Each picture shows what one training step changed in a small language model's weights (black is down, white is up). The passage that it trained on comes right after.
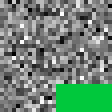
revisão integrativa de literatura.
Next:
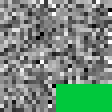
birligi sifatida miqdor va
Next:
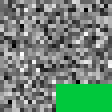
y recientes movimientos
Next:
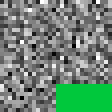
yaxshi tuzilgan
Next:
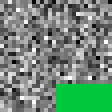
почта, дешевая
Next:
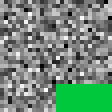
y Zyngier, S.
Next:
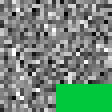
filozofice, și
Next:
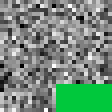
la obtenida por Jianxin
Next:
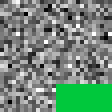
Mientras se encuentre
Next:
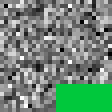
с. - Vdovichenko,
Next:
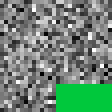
quadros que faltam
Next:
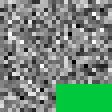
dasturlari va innovatsion
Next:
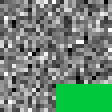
кўп квартирали
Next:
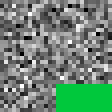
oshirish bosqichi.
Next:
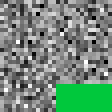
AUMULADA 1.-
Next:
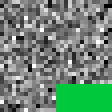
згоряння ДСП
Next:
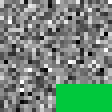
качестве названия для
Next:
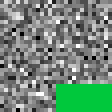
kelas lebih kecil
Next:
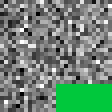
розвинутих країн
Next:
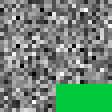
un pays d'une grande
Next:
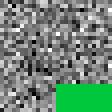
o‘ziga xos “oltin
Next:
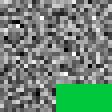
С.И., Шведова
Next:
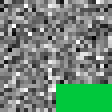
xizmat qiluvchi tashabbuslarni
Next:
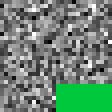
dimensiunii de gen în mod
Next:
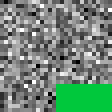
esa quyidagilar;
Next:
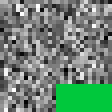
realidad nacional que desarrolla
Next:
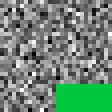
показники наповнення видання
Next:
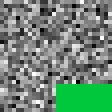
g'arbiy tomonlari
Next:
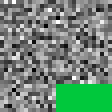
hám temir jollar
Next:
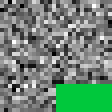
observó que la tendencia del
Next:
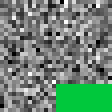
час вторгнення грубо
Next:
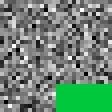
con cui sono stati
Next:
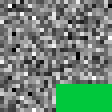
tarbiya vositasi sifatida ham
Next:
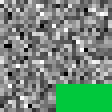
presenta, en principio,
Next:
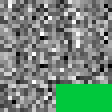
при изменении положения
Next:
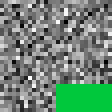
amaliyotga joriy etish
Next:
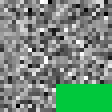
talablariga monand ravishda
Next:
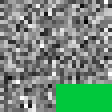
berguna, khususnya
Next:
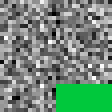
in the essential "The new
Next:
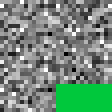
вызывать значительные
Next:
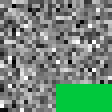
oshiradi, balki ijtimoiy
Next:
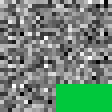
próprio sistema jurídico? O
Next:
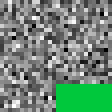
taraflama muloqot
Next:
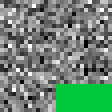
overwinnen – zijn
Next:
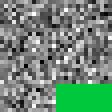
farqlanishga eng kichik
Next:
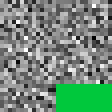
e terapêuticos. **An
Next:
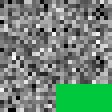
reconocer al otro en esta
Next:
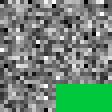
расмий тузилишининг
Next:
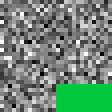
2021). La elección de posiciones
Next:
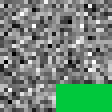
toptirishga yo'naltirilgan
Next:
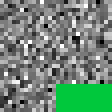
О., Тараненко
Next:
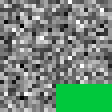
[...] Los traductores
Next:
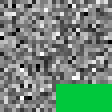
no es parte material ni procesal para
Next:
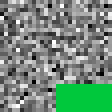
работы является использование
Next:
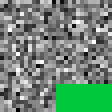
El argumento cruza,
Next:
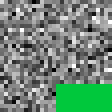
to put the correct use
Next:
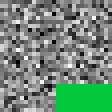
Hasil yang dicapai dari
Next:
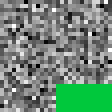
dos indivíduos que estão
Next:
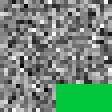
ese compañero. Ya
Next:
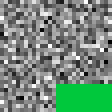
users. Companies must
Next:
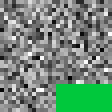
2025 yil Nashr qilindi:
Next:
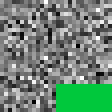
Xalqaro Mehnat
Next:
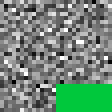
(o‘quvchi, talaba)
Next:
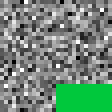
(3) y análisis de
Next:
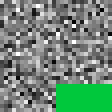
se așeze îndată
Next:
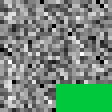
capacidades militares em
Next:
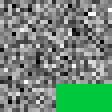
larga historia en el
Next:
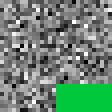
banyak guncangan), dan
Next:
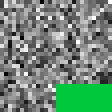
van desde cuestiones relacionadas con
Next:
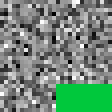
of the process of drying melon
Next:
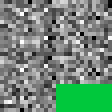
da mulher como ser humano, mas
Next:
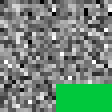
(Dresden) Foto:
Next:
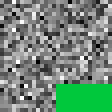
que es conserva al Fons
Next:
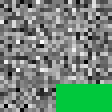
Cateter Central de
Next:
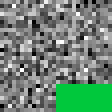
tiklamoqqa azm
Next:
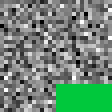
anos. Cansei-me
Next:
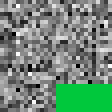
produto de software não
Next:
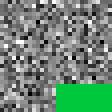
ter efeitos prejudiciais,
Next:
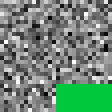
go'zallik kabi
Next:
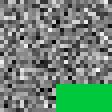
of organs, causes of
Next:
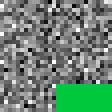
muloqot, rassom,
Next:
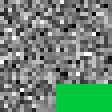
буття, належить
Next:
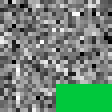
Pó vieste e ao Pó
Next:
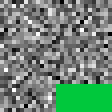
seconda non sentirò tanto
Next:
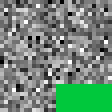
em análise à BNCC,
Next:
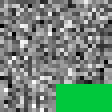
de hash) almejando
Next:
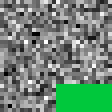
baholash; - masala
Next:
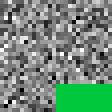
de Alcántara así como
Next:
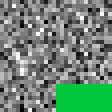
НМАУ імені П.
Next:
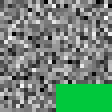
sifatida qabul qilish bilan Xitoy
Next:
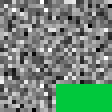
розвитку правового статусу
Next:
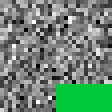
fikr, axloq
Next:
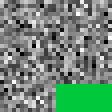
ichki mehnat tartibiga
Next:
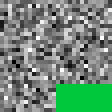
insonda natijalarga
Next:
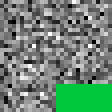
сукупність творчих
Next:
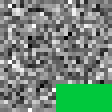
va faoliyat davomida har bir individ
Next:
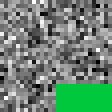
korxonadan o‘z
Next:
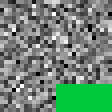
para a gamificação indicam
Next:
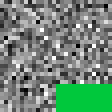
умовах // Ефективна
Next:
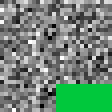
yutuqlarini o'rganish va
